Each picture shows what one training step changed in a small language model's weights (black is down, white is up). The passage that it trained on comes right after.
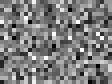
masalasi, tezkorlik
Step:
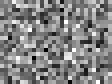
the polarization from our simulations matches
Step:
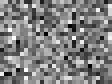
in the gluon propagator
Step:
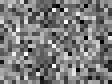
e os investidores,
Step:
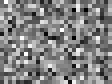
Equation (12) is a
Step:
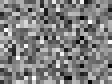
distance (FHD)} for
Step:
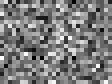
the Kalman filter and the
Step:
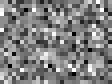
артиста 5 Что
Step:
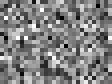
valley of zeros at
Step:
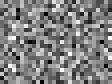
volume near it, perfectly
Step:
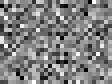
musculoskeletal systems
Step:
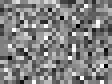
etish ham muhim o'rin
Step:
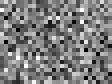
mumkin. k qator s
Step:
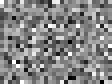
DM can scatter off fixed target
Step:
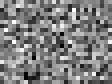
referred to models are described.
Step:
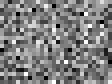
fikr bildirish; -
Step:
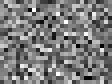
nenhum foi focado
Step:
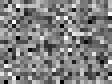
- it is often just not in
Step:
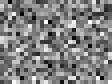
side-band for the two observations
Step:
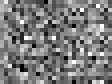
foydalanish, ya'ni tilning
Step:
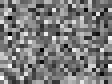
reviravolta, o
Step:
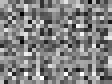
of particles in or out of a
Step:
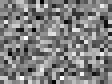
between the $V - I$
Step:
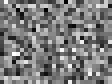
consolida a ascensão
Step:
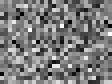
used a quasi-experimental
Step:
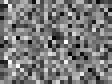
equation \begin{equation}
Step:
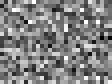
show the subdivision according
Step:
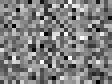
This induced gap in the
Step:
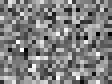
livre – já que, com
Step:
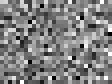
of polarized dust emission performed
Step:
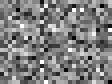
at different angles. The structure
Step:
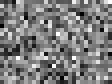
adaptive dataflow,''
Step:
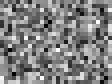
(* collect parameters *)
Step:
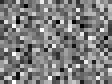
los macronutrientes
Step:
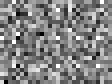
bilo izbranih 388
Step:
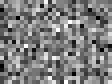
two sites involves all the
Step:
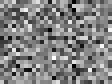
having a slightly smaller charge to
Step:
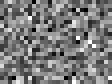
NS5 settles is
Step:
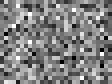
ay nakatutulong
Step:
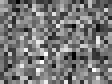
Von Sorge und
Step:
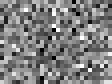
oson saqlanadi,
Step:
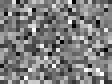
xil zararli gazlar
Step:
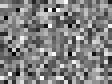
i\leq N\}$. The
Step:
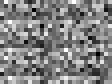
the goodness of the photometric
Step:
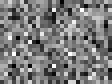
da subjetividade dos
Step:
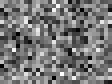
is assigned to CN
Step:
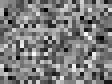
etish yuzsidan zarur
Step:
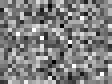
allowing us to probe greater
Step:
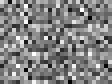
tuzum, jamiyat.*
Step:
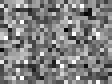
In this system, we also
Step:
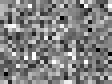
выполнения им
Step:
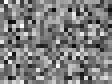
the IWCV dimensions,
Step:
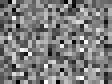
juft va takroriy
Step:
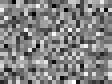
На наступний день
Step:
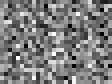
Nasr Forobiy
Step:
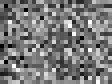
verantwortlich vor
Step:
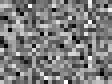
MacKay's observation of
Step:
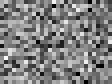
used to predict the final
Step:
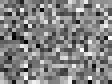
xizmat qiladi. Uning
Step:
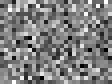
revision: April
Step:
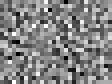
ulardan tarbiya jarayonida
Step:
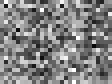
for the primary (A) and
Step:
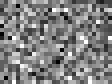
xususiyatlari va bank
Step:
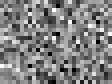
dasturlari yuqori
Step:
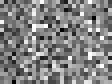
Parvina Ilhom qizi
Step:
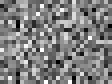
photodissociation laser
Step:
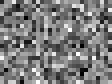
extragalactic magnetic fields on the
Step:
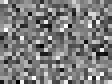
\end{figure} In order
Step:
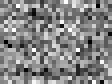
On the other hand, when
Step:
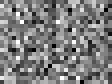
класичний, що
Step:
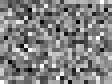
соответственно на
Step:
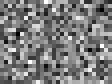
aspects), *quality of
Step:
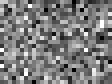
coefficient and training epochs
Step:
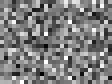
increases the likelihood of transitioning into
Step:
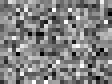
tarafından oluşturulan
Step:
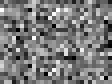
Isgur Paton
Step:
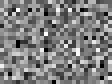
online. The Frenkel
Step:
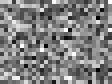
and later supplemented with
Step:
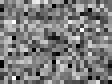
affect the entanglement structure,
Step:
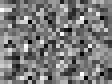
est de créer de la
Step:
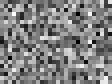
large number of theoretical physicists
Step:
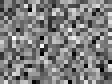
etishi lozim.
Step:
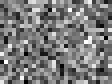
novas empresas em
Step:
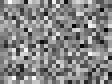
other instrumental effects (See
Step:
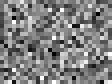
\caption{X-ray background
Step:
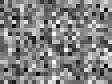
громад є створення
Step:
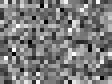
The key idea of our approach
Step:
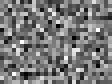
estão insatisfeitos
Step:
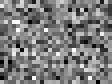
photons, are the external degree of
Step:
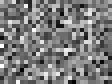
al máximo el
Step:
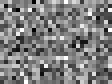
investigated at galactic level
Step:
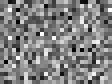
in fabrication quality
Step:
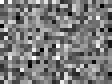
demandam estratégias
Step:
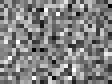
a weaker nonlinearity,
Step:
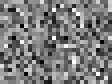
da maioria dos arquitetos e
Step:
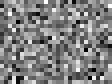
konstruksiyalar katta
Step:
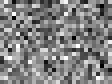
expressing in (A1)
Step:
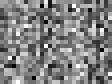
effects of the treatment even with
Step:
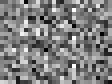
studies in the localisation literature.
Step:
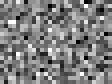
create new loops within
